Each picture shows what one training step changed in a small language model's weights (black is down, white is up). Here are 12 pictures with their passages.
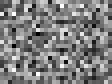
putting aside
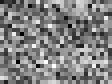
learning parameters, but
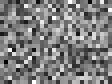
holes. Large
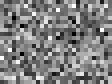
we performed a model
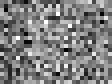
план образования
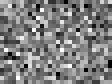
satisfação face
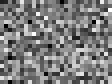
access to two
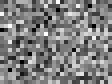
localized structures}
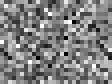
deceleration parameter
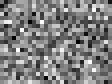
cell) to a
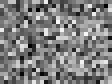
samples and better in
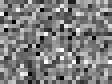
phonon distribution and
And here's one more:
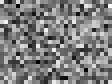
and number of
